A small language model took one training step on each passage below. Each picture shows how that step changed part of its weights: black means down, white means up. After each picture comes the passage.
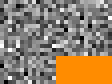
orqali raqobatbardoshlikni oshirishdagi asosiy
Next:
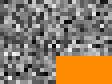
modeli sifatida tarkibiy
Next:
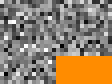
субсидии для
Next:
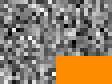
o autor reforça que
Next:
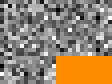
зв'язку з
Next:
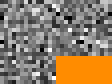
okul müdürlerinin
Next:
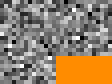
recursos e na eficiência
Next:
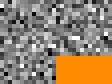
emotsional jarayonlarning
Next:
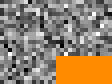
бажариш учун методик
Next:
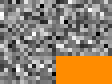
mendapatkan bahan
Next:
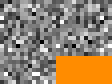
Dentro del proceso de
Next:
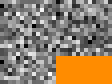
turmasdan bajara
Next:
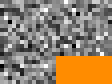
Ishq meni
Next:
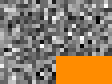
the conditions of study at a
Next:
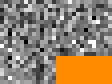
ознака прогресивної
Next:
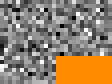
Farc atacaron
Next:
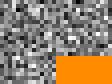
apresentados, seguindo os
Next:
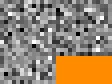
Lengua geográfica
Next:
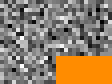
слабое или полное
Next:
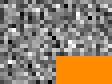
кучли учликда
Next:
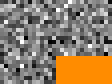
университета составляющих,
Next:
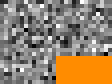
escala lingüística,
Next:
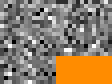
capacitação nacional na produção de
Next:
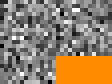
shakllarida, jumladan,
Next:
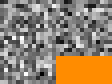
horijiy amaliy bilimlarni
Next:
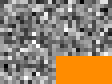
el mayor uso era ese
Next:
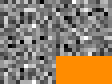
PROJETO DE
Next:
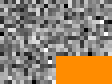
и внутреннего
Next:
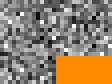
pământ «
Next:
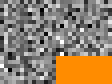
в физике. Таким
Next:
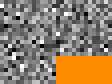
6. Farklı
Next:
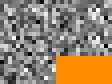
que se impuso la
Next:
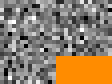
olish oraliq‘i,
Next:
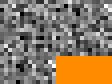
який має мало
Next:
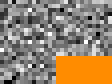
Phänomene zu
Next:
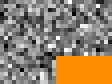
vositalari asosida audio,
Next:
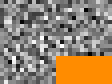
Evaluation Criteria
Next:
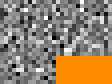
Direito Ambiental
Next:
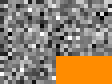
tadqiqotda jismoniy
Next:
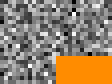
kuzatiladi. TTA
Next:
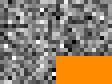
Rasulullah dan
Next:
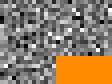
акционеров и
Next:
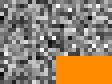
em Suspensão do
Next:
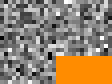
на произведения,
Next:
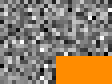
в данной работе
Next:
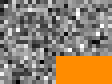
tarmoqlaridir [2]
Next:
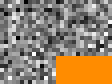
birebir eviriden
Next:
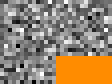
de la autora. Y
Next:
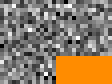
основанного на концепции
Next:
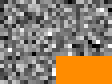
va vazifalarini amalga oshirishning
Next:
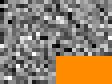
ke sekretariat
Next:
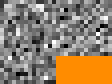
lo compone, que
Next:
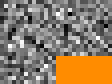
qishloq xoʻjaligi va
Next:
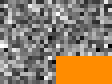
e toda a rede
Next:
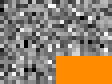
iste'moli va undan
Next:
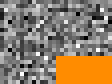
will be shown. The
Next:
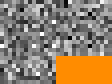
da contracepção levaria
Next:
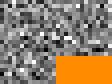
підвищувати ефективність
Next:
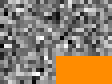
maktablarida o'quv
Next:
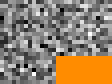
do assoalho
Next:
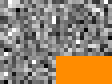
our happiness
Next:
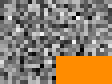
is carried out.
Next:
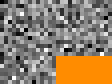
kishi ruhiyatida
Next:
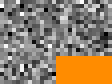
é explanar suas
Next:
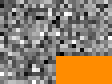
1. Invasive
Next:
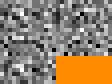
maktablar boshqaruv faoliyati samaradorligini
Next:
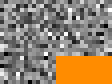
его «неизменно
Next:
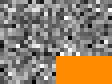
com EDV Um
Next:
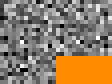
Buenos Aires:
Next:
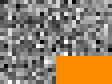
hollarda uchraydi
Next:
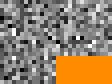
Відпочинок або
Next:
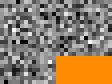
48 Закону України
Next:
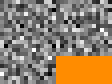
that today’s
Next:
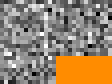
en descubrir las
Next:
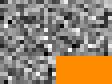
weiss, dass das
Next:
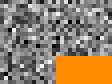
requisitos normativos,
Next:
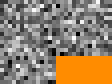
edilmiştir (Batur,
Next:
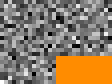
каби прокурор
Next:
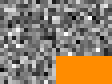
the properties of
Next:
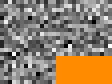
Islomova Buxoro
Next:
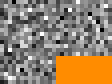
Piroliz mahsulotlarining
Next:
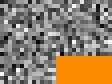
less effective.
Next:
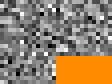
L'attuazione di
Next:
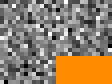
молекулы и за
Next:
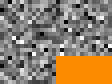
Persiapan berbagai
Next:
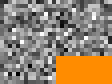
el esclavo de la
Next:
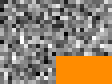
va o'tkazmalar,
